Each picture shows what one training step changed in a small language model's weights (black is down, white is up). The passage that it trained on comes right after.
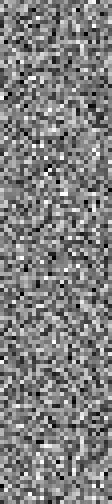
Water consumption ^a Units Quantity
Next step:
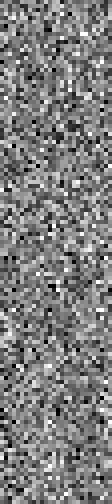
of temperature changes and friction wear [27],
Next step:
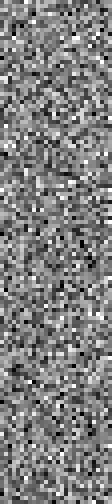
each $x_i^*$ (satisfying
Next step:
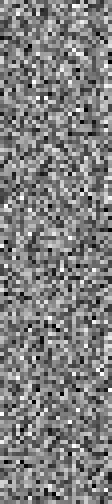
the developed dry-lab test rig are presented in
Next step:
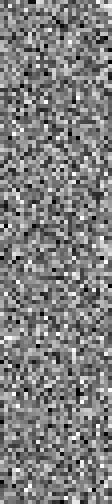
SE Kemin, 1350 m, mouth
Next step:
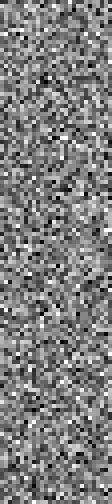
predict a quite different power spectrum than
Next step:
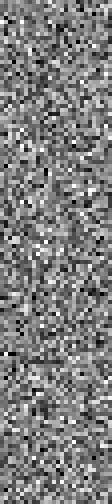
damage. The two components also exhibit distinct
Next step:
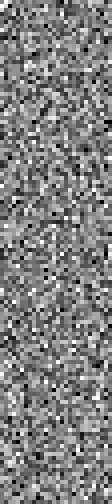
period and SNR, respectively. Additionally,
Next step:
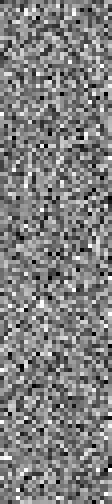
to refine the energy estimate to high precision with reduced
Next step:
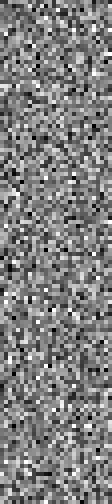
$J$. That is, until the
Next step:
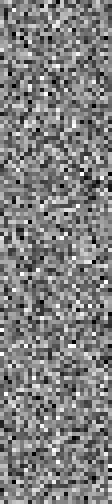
to understand the business behind. Finding an
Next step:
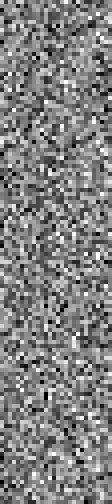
segmentation. The encoder path is
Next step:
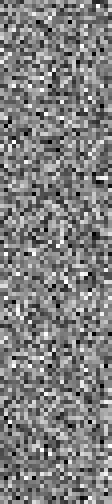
spin degeneracy and splits the
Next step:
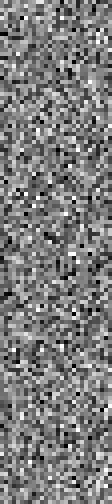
{\cal H}= \sum_i \left[
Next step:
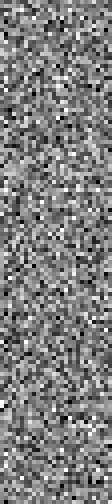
larger $T$ \\ Diffractive
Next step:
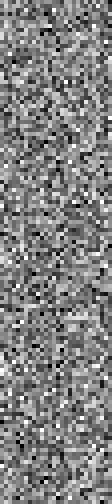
forms of governance. For example, the concept of
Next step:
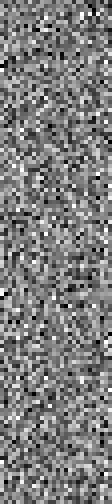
present PIPO-TG, a
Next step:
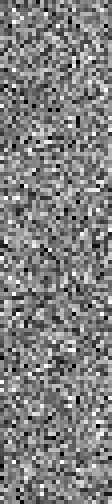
Several studies have investigated the environmental consequences
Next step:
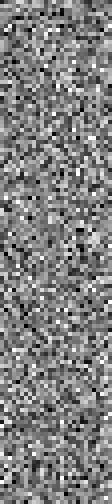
As such, there is large room for improvement in
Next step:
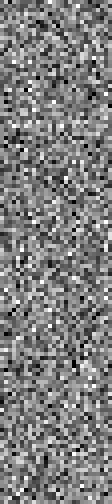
qubit state preparation are \begin{equation}
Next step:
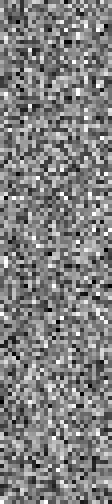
incentives, the creation of road maps
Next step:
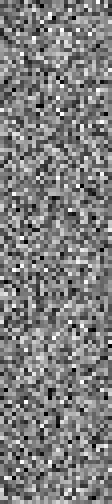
Kenya. When a rhino is
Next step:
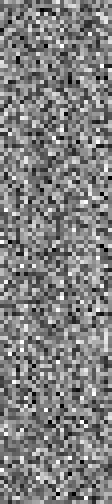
So income generating programmes should be considered.
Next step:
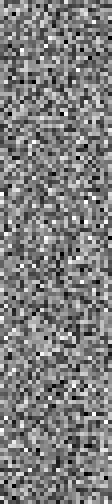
that HDBMS not only competes with
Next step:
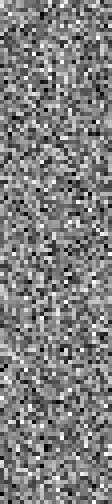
modulus or compliance at a reference
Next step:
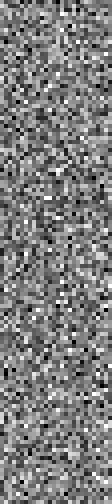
dramatic increase of leakage power in conventional
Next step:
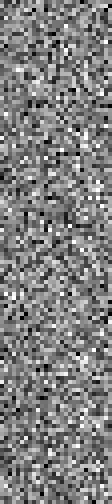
The digital fabrication revolution.
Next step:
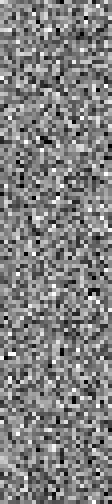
made by other members of the group or the historical
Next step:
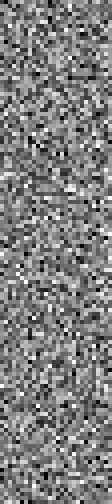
the new patterns in the data will affect the inferred population
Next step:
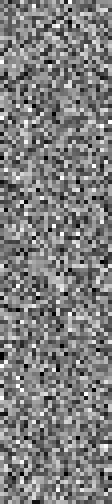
In a region where the local lattices become small, the
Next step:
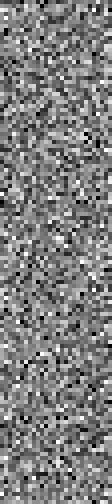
satellite with respect to another directly introduces
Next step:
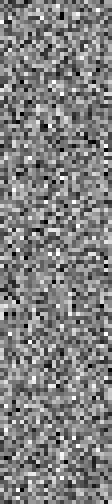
of correlation. Surprisingly, the
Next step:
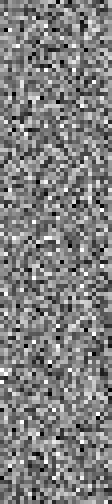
significant change, increasing from 0.66% in 2000
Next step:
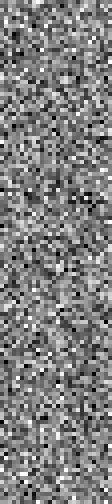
field strength, $B$) for the emission region in the
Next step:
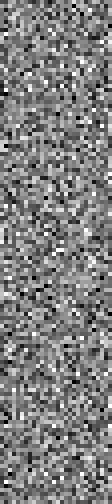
& \colhead{} } \startdata 1
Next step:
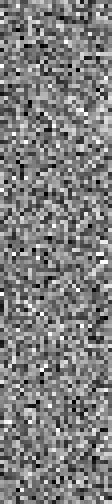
not a big deal that the worldline of
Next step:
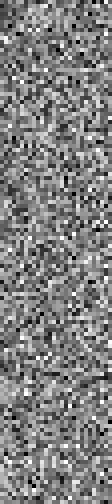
Check After identifying partners and their roles,
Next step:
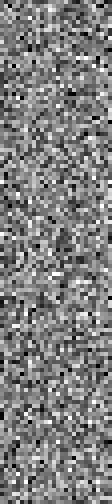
make it more reliable, cost effective and attractive
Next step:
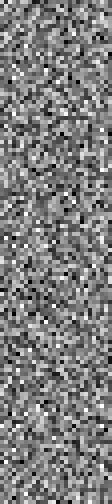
S2: MEASURING
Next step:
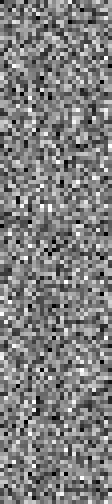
the government needs to be of concern to be
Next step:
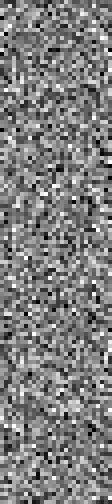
\begin{eqnarray} \label{oldTD}
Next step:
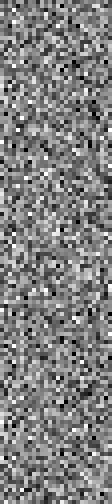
Systems (AIDSs) and
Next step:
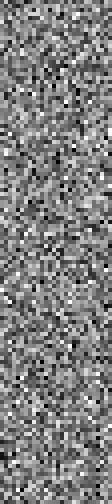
of tasks were automated; - New
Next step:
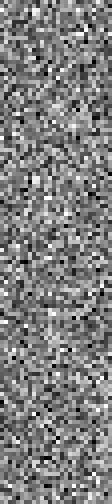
pesticides in agriculture
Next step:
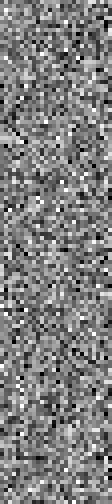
contributions from the systematic effects mentioned above, we
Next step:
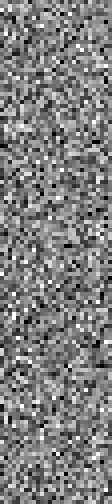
learning” (as a practical demand). These findings
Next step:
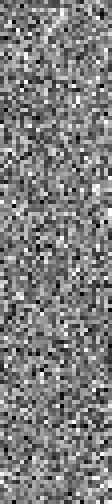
luminescence thermometer with a maximum relative
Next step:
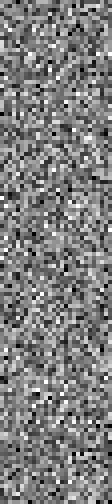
If additionally the ascitic fluid culture is
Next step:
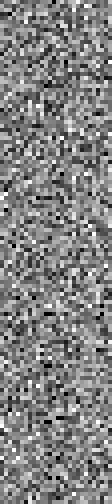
optimize opaque data pipes aiming to
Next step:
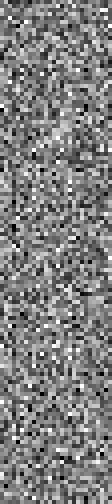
online forum, and they were distinguishable from
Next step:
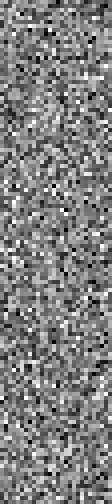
and $\gamma$-ray emission zone is closer
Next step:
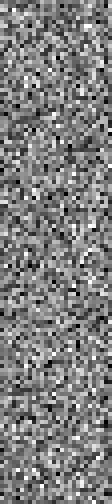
fact, multiple studies have found that an individual's health
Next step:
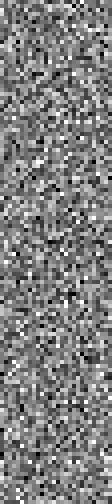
The Heisenberg model on the ladder is
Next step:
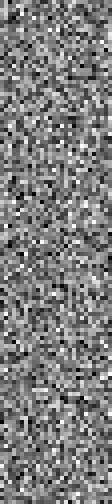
the description of spacetime with an energy content higher than that
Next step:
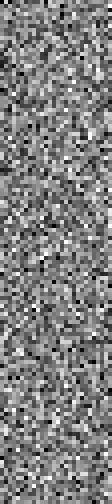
across a wide range of mixed-cation
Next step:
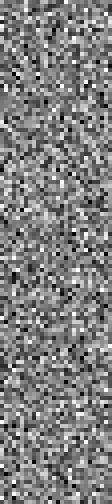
(RMSMH, 1967) they have
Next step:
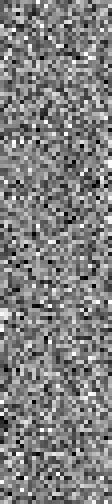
were produced by electrospinning. The obtained
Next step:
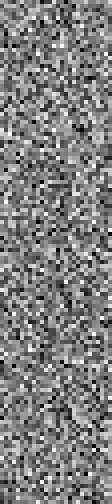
in the last 10 years on different aspects of integrated
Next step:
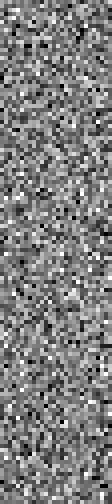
cone³⁵. Optimized condition
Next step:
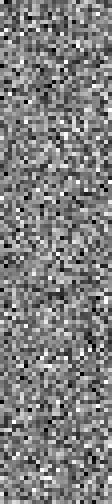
fraction of the time P spends within the cloud
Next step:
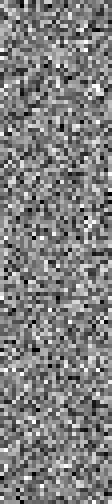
of earthquake events and the released energy within
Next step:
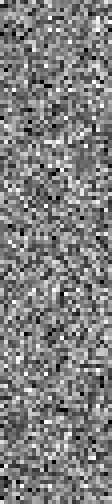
complexes and pericardial effusion were also
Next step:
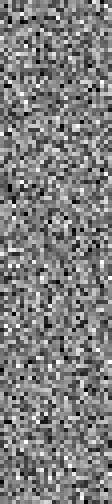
of the High-Level meeting on
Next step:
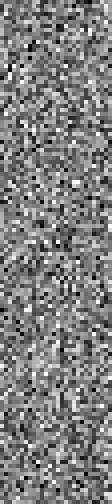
same phases as at the initial moment of time and excite
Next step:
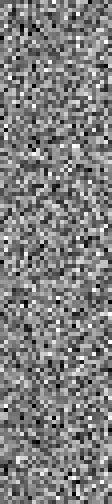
The authors declare that they have no competing
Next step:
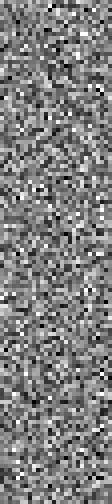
The way food and drink feel in our
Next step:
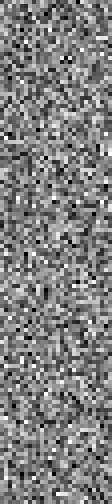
gave the evidence that at least some of them are
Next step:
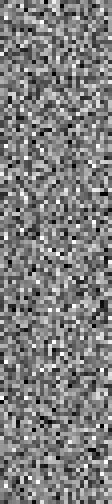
imaging at this resolution closely matches the
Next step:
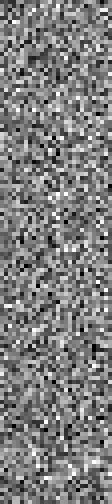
and reviewing the effect of connecting DG
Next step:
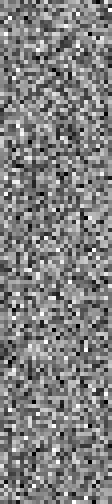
A cup of noodles remain in an
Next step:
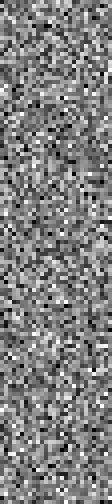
$\Delta \mathcal{E}$ and $\Delta
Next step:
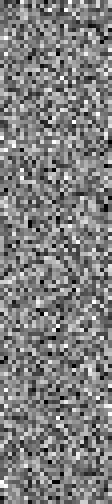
in Table \ref{tab:logpar}. For three
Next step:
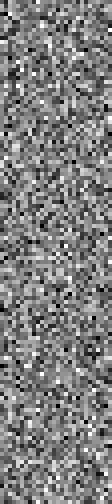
2 smaller than the deprojected $V_{\rm
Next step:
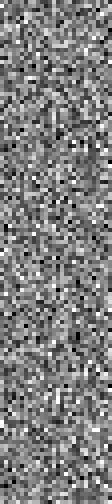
(\ref{xq2}), and the one of
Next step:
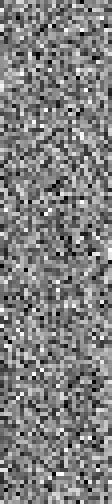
We must insist on taking the effect of
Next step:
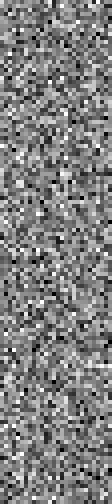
loads. A number of anti-crushing
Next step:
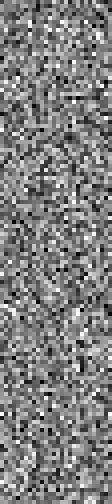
An improvement to them is achieved by Puck's
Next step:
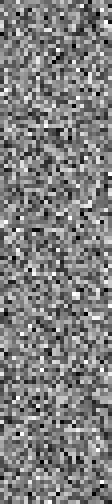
100%) of importance. For example, the confinement
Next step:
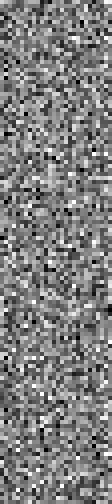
Transmission coefficient for a slab of
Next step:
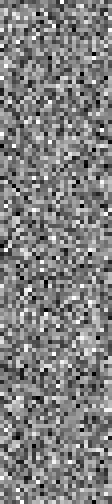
determined by the same method. The knowledge of variety,
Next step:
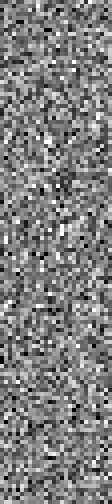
perceptions, English as a foreign language
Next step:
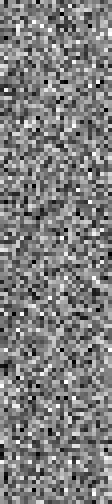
to the community, the existing land is no longer
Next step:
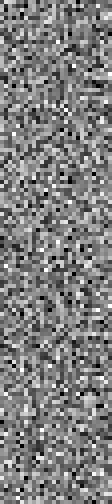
Next we discuss the effects of hadron emissions on
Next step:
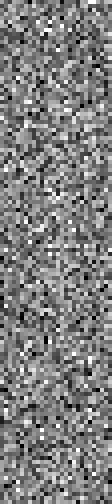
variability of deflections in these points. The larger
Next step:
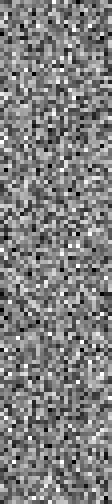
manipulation yields diminishing returns while
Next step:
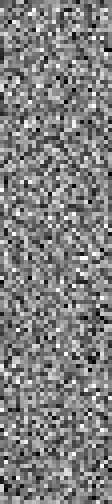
to the khan's men and they should be
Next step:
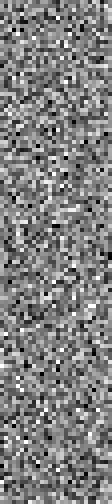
brighter events. As the Fresnel
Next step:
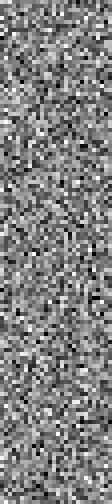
of homological algebra) will allow us to
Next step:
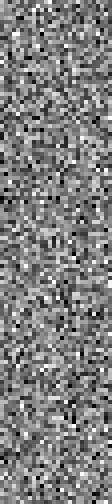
at $r=0$ as a function of time.
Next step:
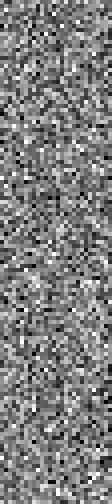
to cross zero close to the physical value of the
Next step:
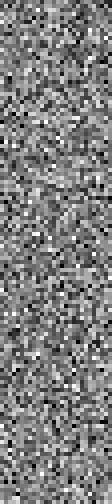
features (Oracle SAD, one second
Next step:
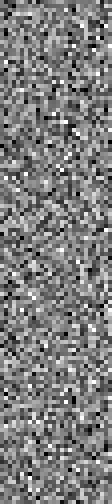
Zhou X, Cai C, Wu
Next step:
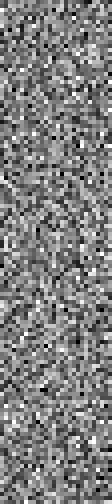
(using HFSS Ansys software)
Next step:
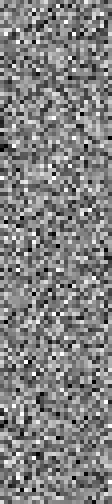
the total area under consideration. These areas are
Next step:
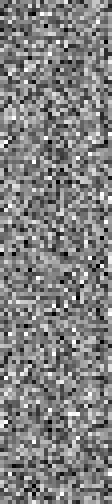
energy survival probability has been calculated for
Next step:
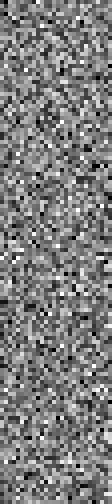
between 18 to 40 years. 2. Subject
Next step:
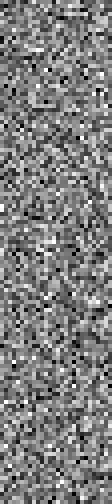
Galactic Halo, eds. B.
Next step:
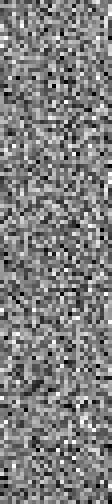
\sim \mathcal{N}(0,
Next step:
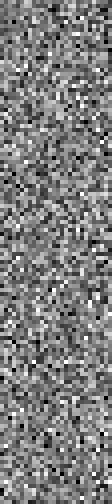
dynasty. Somēvara
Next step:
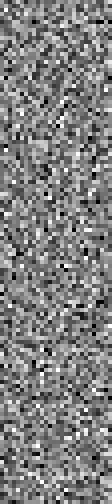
introduce a term $H_{\gamma}$ to describe the
